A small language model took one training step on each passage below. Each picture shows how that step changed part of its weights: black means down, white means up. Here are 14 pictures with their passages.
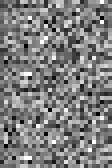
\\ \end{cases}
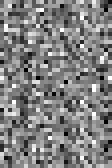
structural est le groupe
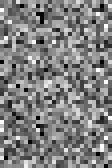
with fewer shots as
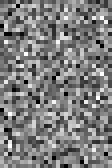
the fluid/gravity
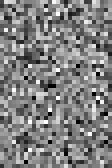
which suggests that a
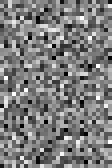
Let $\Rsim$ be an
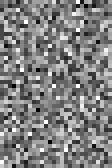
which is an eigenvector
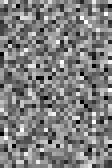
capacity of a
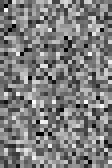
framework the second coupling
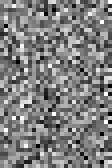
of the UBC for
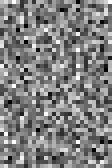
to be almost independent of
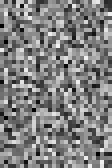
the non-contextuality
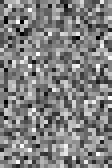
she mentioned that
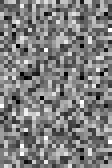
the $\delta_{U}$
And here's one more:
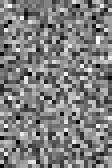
$N$ must grow
